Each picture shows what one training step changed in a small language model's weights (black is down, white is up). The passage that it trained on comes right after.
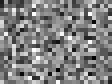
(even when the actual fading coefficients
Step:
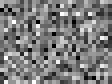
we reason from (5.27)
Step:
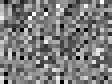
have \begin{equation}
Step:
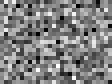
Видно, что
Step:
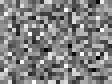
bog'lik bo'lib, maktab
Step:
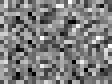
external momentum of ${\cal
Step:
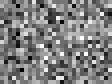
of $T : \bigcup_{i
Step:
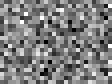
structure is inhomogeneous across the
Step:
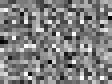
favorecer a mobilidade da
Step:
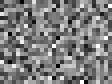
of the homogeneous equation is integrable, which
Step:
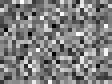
hard production in primordial
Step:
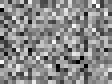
лише б бути на
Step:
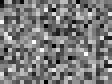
approximate the ensemble average so the
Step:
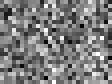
and (9b) mean that the
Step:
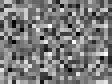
rate, we have assumed that the system
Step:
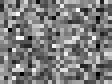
eng oqilona shakllarini
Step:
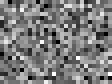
We note that due to their
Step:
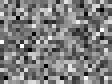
в разных направлениях.
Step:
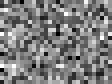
the question of which definition corresponds naturally to
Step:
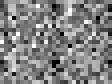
chigit tukdorligini
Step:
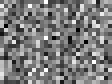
the form \begin{equation}
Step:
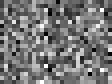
writer says that the human
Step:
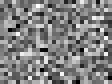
kam) va uzoqroq
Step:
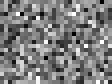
galeria para receber os
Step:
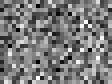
However, this knowledge is governed by
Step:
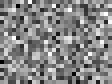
mejor manera de que el
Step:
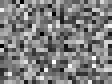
implies $Q = P$. Thus
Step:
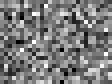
higher than that expected for the free
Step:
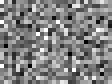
\geqslant 1$, we can estimate
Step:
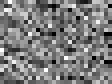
general scalar product, \beee
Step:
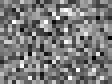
their replacements, so earlier
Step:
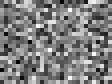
model cited in this paper were obtained
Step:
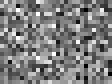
биз меморандум
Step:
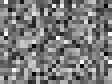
not show a statistically significant correlation with
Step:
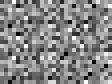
юрисдикції на
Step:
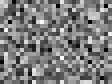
by Monte Carlo simulations. The
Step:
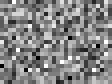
от скриншотов
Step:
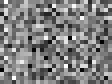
is used as the training objective function for
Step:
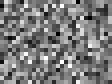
by the implied velocity dispersion
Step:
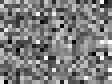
\label{table3} \centering
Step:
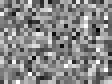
инерт бўлиб,
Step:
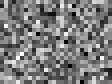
maximal move has this property. Assume
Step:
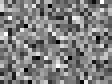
si ce n'est pas
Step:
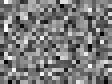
dimensional case. In particular, the three
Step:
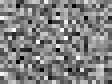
наступних підсистем:
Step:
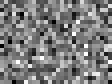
for any $u\in
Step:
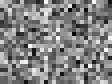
Linhares, 134 -
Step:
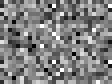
is just twice of the
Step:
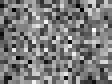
in a neighborhood of $0$ in
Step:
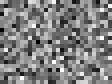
in the Vilana variety, with
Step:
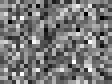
gives some sufficient conditions for the equality in
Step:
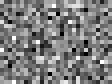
Jordan curve $\Gamma$ as
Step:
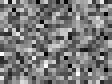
profitability frontier and the
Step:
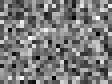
of the edge $e_i$
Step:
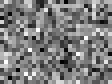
polynomial $ Q(a) $ must
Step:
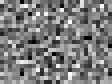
{\em Neutrinos from
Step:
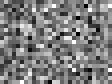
of the Ising model, this
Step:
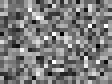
$X$). } for the posterior
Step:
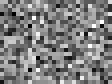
U}$, which has a virtual class
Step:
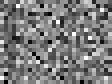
quantum group \s\ model on the
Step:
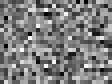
De interne controle is in
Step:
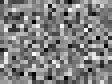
meet this rate. The latter has
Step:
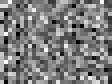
wie folgt
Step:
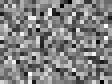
imaginada. El pánico
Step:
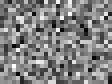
atrof tog' jinslaridan
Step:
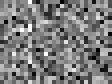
all horoball types
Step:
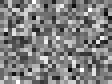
In section 3 we give a general approach
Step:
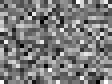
to hold out to high redshifts.
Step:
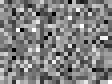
we have $$u(x)\leq
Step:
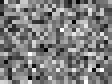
as its technical specifications.
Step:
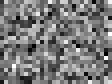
relative weight of each device, with natural
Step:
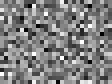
functions}, Math. Program.
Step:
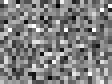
the same qualitative behavior. The
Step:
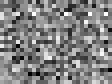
filtering and trip segregation
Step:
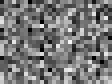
borish eng samarali usullardan
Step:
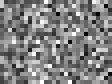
Kata kunci :
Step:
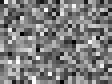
that the assertion holds for
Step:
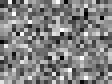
_{D}$ denote the Neumann
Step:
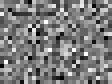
can also consider another vacuum
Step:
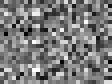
datasets into multiple logical objects that
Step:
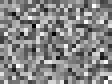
vsakdanjika na
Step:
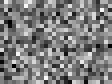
a natural map $\Phi$:
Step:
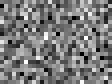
admissible interval and the remaining two
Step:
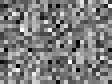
will be familiar to any user
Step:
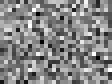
la 10 de ani, cu
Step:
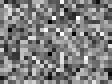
that underlie our statements.
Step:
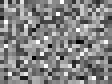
F.A. Oilada
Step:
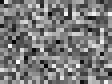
L$ such that $x\sim
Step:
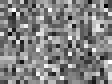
nisbatan 4,2%
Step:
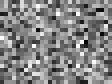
naik maka konsumen
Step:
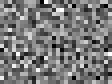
hand, let $\Omega =
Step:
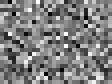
(F)}}$ above is the result
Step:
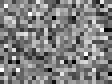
view and 16-31 second LEM
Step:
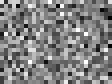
olan bildirme ve
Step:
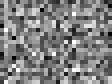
theoretical knowledge and practical experience.
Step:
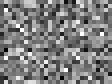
of mapping from natural to formal language.
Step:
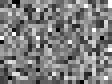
debatir en torno al
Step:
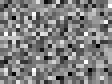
les droits des parties
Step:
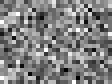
a ter uma autoridade
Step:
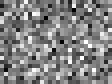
lines developed by Fr\o
